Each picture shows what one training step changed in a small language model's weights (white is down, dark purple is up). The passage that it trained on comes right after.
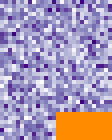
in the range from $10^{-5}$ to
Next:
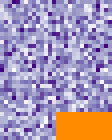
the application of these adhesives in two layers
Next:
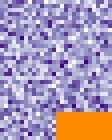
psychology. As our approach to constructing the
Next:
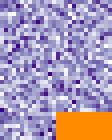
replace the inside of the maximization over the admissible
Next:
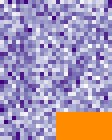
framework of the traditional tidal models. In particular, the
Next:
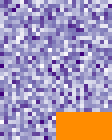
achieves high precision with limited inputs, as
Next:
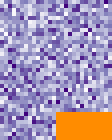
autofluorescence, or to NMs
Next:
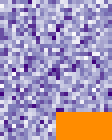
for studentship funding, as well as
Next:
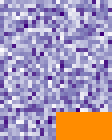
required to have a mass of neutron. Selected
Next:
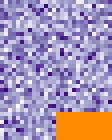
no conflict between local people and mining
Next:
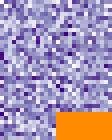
sampling and scheduling approach for status update
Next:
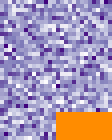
tensor $\nabla\nabla \log W$ is not
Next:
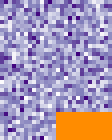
value, significant value ($p=0.000$)
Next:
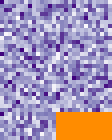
which is typically available only through a dataset of samples.
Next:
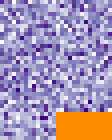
\epsilon, \epsilon_i > 0$. The
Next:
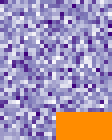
scattering amplitude of the electron by a point charged particle
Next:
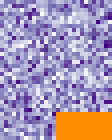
and we hope to soon have the general form
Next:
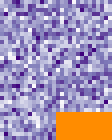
The instrumented bicycle developed by
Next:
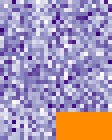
environment, the manipulator was equipped with
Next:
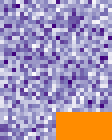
reflects the change in the state of flux
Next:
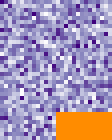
management of opioids withdrawal. This finding
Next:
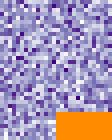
method of moments and properties of exponential families. This
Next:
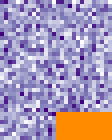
factors. Line losses are the losses on
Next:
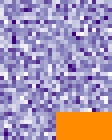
the convergence rate of the block coordinate descent method is
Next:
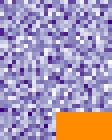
isopropylbenzene, and
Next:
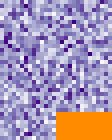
Dirty paper coding, multiple access channel,
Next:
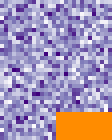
by the Materials Research Science and Engineering Center
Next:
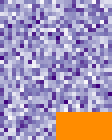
on human-centric design process and aims to
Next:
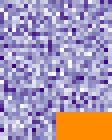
(in terms of order $k$) and symbolic
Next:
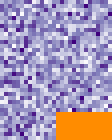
cases, AI is credited for assistance
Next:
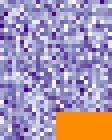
in the Euclidean $N$-sphere with radius
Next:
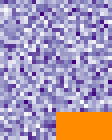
expressed in mg/ml haemolymph
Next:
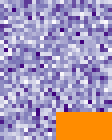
by the morphism $f : X \rightarrow
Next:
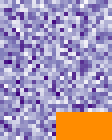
cause of reading problems among first-year Thai
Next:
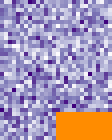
$r$ is odd, $2 \lfloor
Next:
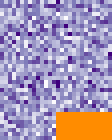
\] whose reduced fibers are isomorphic to $\ppp
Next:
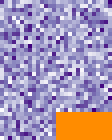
non-empty, which implies $g \in
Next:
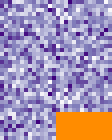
Competence of VKM experts
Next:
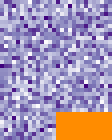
of Figure 6). In this latter case, the
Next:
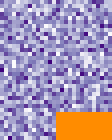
a value of $k_{0}$ one may choose
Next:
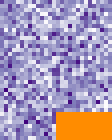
of ecotourism by emphasizing sea
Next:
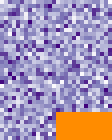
model without chemotaxis.}
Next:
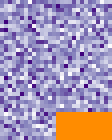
to Jewett--Krieger
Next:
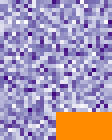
\in \mathbb N$ then there exists a
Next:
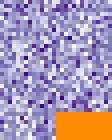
this project was the acquisition of an
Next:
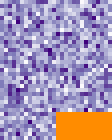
recent years there has been noticeable shift towards the use
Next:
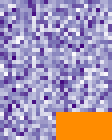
with females staying slightly longer (53.64
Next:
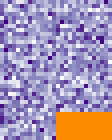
didactical offer; - **Enhancing the
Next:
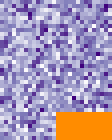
above computation, an asymptotic unbiased estimator for
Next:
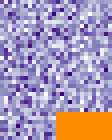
is also true. Namely, if
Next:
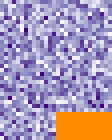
M Lundberg and Su-In
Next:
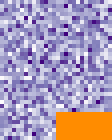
I don't think there is so much that can be
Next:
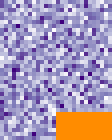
can be obtained for both types of waves, but these
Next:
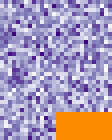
has been introduced in the main text, here is just
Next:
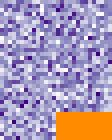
yields of farmer's field and experimental stations showing
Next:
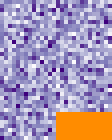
integral geometrically as the number of fixed points
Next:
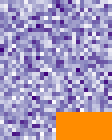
already in their early to mid-60s.
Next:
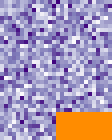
with hydrochloric acid gas and working up the
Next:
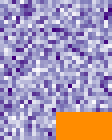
such as aligning program and institutional-level
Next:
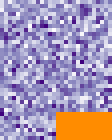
into first-year students’ perceptions of
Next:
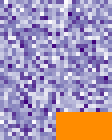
a generalization of Northshield Theorem
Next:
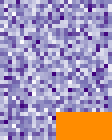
used without major modifications (Fig. 1a).
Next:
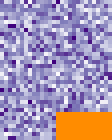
we cut the tail until the splitting point. If
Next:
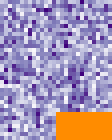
classical bits received from the sender and the
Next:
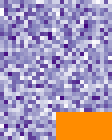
that a longer input segment length aided performance improvement,
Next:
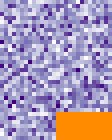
*Rend. Circ. Mat.
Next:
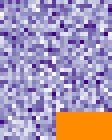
condition that there should be no more than 5
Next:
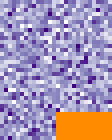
iii. Two different crossover and
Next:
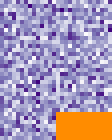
of the experience of working with gifted students and
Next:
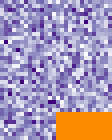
normalized SD is nearly insensitive to temperature, indicating
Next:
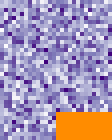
medium equation, the only known gradient bound of the form
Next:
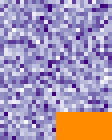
R^n\ . \end{equation*} When
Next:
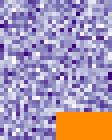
\bs{Y} \circ \X$ of
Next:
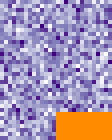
H \hspace{2mm} & -2 to
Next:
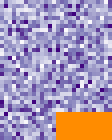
\affiliation{$^2$Computational Physics
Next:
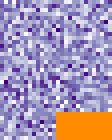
of characteristic zero, and consider the hypersurface
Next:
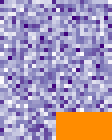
localized $4f$ spin ($|
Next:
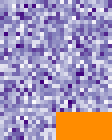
although the conclusions of this work are not entirely
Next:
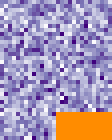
applying the $ \text { Itô } $
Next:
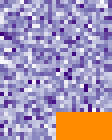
density category *c*. For each case:
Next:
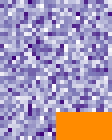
$ k $. These categories will provide an action of the
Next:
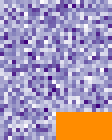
this expression, one may obtain the thermodynamic result
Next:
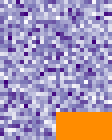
modulus of continuity $\o_1$ and
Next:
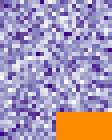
identify the target diagnosis. In addition, our evaluation
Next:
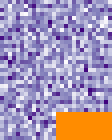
in $X.$ (The analogous version of Lemma 6
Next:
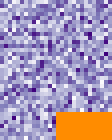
(Gillion, 2020; Jimenez,
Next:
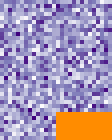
to the level of integration an onsite scenario was used
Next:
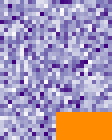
the other hand, when we attempt to detect the
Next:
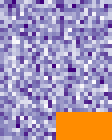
irreducible for all these values of $(n,s)
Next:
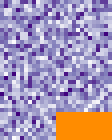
used in quantum information-related experiments, dark matter
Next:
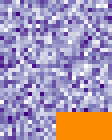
under conditions in which surface-conductance effect is
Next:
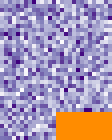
| Genomic position, *P*-value and
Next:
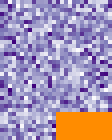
results for $P(s)$ of the
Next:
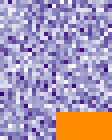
of a vector in an identical fashion.
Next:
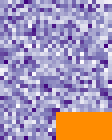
relation $\cred{}{}$ on configurations of the form
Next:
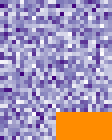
Define and manage three open calls
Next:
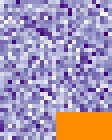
A machine learning model that discriminates two or
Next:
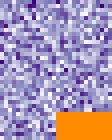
$\mathcal{L}_\text{global}$ and
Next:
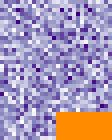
non-coding RNA molecules, spanning
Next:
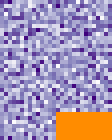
Geophysics and Volcanology,
